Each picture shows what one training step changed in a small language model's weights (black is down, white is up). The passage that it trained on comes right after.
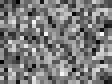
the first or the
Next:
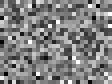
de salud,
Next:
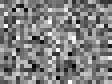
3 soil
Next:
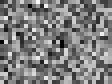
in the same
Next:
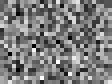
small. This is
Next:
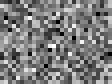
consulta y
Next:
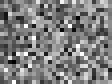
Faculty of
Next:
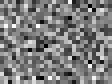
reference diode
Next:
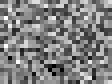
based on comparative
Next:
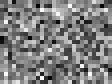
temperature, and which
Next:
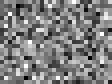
e queda
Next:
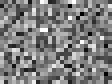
wel kan
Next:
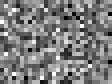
content; wheat
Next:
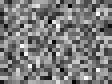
that show a fit
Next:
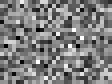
no longer constant
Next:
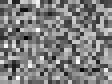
due to the
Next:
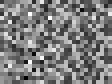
impactando na
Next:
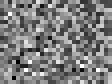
designed by
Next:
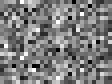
heat, magnetic
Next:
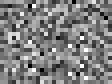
peak abundance
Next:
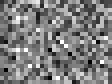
more than a
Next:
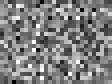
smaller effective input
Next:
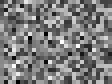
of various ratios
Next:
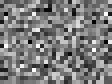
first stars,
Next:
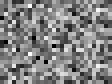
and\ \citenamefont
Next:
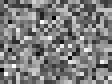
are performed on the
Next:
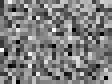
It is enough
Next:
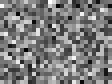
series of
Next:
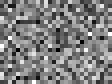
for malaria
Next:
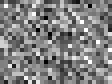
efficient runtime
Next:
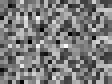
a method for
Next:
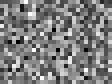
increase is observed even
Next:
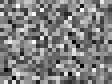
longer list
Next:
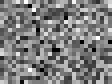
continuously –
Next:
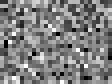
is verified and
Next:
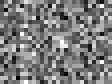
of all such
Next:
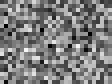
in reducing
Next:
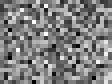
the EoR
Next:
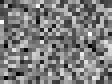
itself learn
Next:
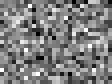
earlier studies
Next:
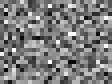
be much lower than
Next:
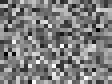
is only required to
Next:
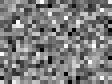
beads for
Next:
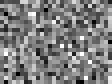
interactions or
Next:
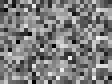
and are less
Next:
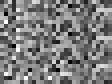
process in a framework
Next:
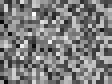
show that the
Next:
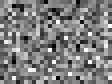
entropy and
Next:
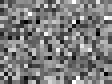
established the
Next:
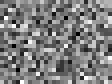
manage, and
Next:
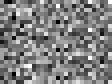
e seu
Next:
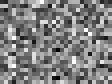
can be written
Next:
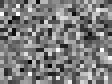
and advanced waste
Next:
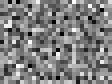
were chosen
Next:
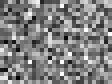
о ее
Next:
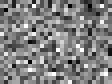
and connections
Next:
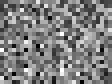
the business.
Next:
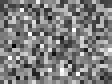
the student. In
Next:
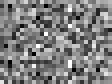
Rest of the
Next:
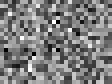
to investigate the
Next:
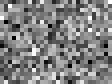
junho de
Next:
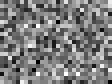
basic and
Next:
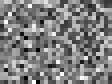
became known as
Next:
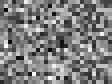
of Physics,
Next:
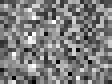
perceptions of
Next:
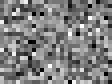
Disagree 5
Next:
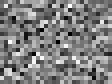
propose a new
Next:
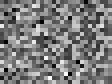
first works in
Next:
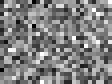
magnetic fields sometimes
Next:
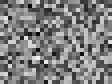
in both groups.
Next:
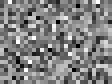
by Ruelle
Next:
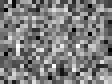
and the shift
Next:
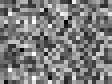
well at the
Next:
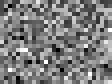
for the activities
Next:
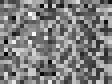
instance will
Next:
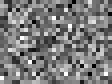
two edges.
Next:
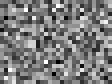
individual regular
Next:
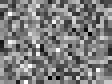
to reduce the
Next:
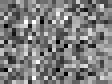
tend to
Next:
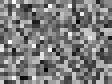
vanish above 20
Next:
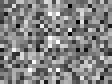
una mirada
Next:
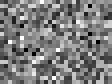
can ensure that
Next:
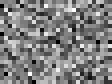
Figure 15: R
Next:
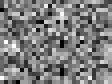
terms of its boundary
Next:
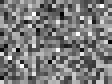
context of other
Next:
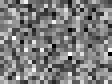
two frames.
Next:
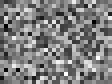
only focus on
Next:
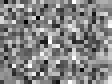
Reaksi yang
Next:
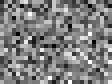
disorders has
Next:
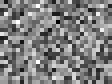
todo cuando
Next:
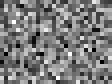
other was the control
